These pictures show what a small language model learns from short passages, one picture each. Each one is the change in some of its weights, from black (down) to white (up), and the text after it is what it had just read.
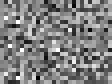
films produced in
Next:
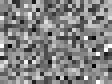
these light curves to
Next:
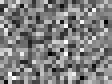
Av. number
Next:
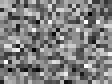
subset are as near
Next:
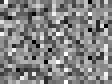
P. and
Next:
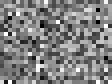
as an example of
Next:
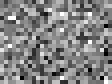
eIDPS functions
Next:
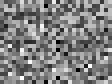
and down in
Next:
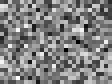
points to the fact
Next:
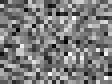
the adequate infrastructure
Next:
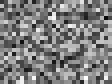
of the crossing
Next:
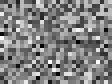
with condensed
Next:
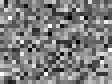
apparently violate
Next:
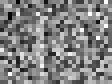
by women. To
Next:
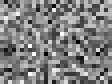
solution to overcome
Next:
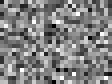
thesis. This
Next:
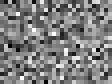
case in which
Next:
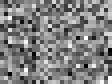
positive real parts of
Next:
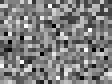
(which takes parameters
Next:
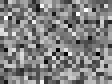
and reopens
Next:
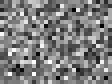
S_p based
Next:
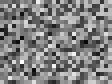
of the Universe
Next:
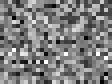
this is not a
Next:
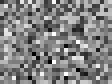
to mock
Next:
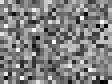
presents enormous
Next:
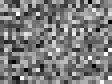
commercial company but they
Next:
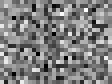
2021) have largely
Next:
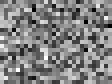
diagonal approximation)
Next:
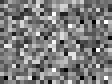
in a review of
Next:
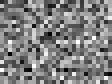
the above mentioned
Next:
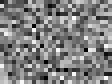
the dust distribution should
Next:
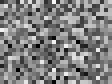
to evaluate the safety
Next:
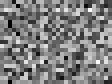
cultural identity, we
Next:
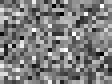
passion formula
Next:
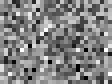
these characteristic features,
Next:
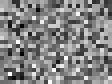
reliability aspects, even
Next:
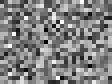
created by the random
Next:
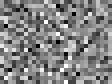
bad gates
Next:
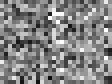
green and red points
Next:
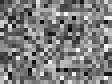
the field of
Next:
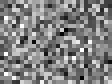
a seismic
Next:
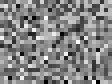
therefore, overcoming
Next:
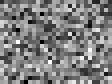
list of positions of
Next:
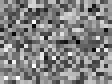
at a rate that
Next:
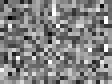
the beam of the
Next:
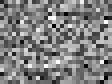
of the wave function
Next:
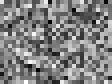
for natural language processing
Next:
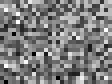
affect the species and
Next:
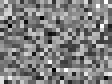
the Joint
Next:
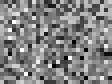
ratio, each one
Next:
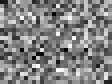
Planck black hole
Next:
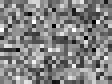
for everyone
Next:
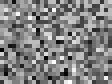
effect could be related
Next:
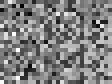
during the 15
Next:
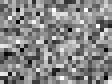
narrows blood
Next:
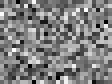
is a year that
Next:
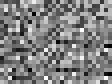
while the approximate one
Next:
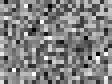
tested cell lines
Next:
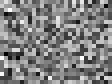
come from companies,
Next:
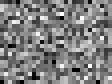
Importance of
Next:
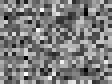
of blocks from
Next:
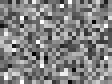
m was evaluated according
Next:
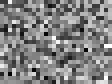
the line shape.
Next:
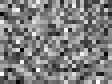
our people. In
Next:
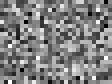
by any detail of
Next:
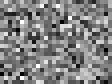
program library,
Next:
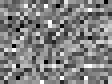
5 epochs and
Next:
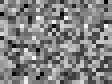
are optimal. This
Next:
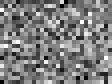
seven different
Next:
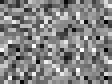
a low degree of
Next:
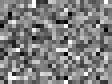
A Bela board
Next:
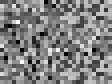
being broken in
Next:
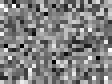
climatic conditions of
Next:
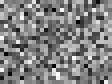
mission seeks to
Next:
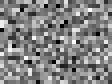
Note 1. Because
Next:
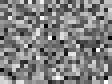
in each module.
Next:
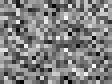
his/her problems
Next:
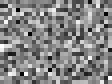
active subsystems
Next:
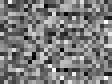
the cases described
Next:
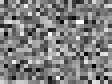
such systems assuming that
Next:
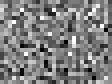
MAT was also
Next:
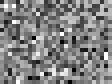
were identified by
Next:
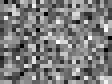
drug product development will
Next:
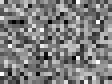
informed health
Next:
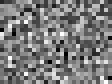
In fact, the
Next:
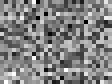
the acid number during
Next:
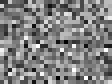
the continuum sources in
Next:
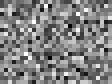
to reteach
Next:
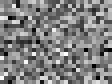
ensure stable and
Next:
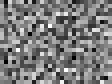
systems in the radio
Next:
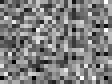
a dataset of
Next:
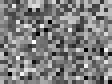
that structural fluctuations can
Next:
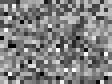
but the differences are
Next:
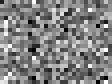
d\theta +
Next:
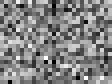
decaying correlations},
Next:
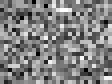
generation of sustainable and
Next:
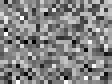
spectrum as shown in
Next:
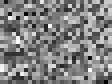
failure probability in
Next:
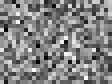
environments can be enhanced
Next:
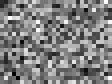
of such specificity
